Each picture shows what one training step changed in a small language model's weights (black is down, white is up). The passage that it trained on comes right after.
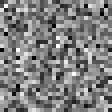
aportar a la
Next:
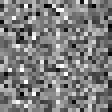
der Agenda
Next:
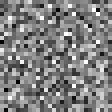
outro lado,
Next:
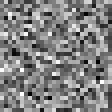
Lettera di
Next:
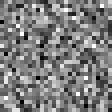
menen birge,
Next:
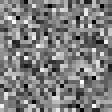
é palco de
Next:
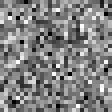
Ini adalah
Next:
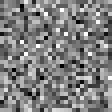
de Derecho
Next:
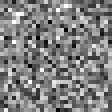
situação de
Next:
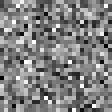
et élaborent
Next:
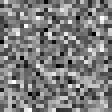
is from here
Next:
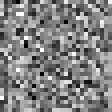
la ley la
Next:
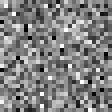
o passar do
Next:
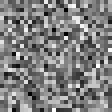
damit der
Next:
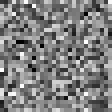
la part a
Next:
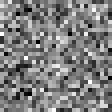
PNRJ e
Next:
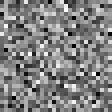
и инновации
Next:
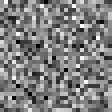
yordam va
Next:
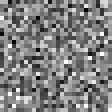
leben seit
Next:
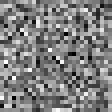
olhar não
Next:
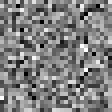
la pertinence
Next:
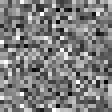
solicita a
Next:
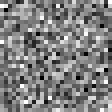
3 minutos
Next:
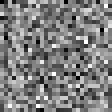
предстоит в
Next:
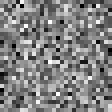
trabajar las
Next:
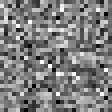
maqsadi –
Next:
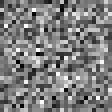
один із
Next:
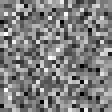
açık ve
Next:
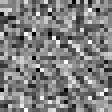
die Rechnung
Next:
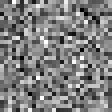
slecht is
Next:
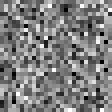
osobaja forma
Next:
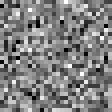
de oportunidades
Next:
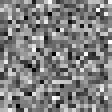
de salvación
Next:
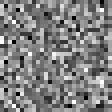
es el valor
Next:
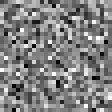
Al vergose
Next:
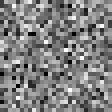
en las asociaciones
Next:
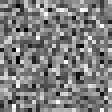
duch keladi:
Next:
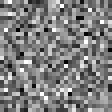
dadurch mit
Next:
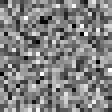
2. Hasil
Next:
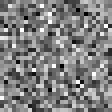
va o‘ziga
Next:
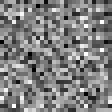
yang digunakan
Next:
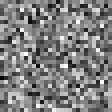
learning with
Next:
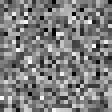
in the case of
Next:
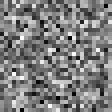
et de leurs
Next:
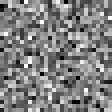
effects of
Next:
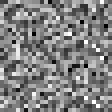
une taxe
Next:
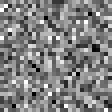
fornecer uma
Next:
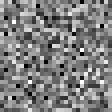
y el nacionalismo
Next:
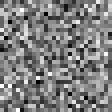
дунё ва
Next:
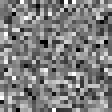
meios de
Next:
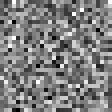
In coping with
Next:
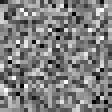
politice și
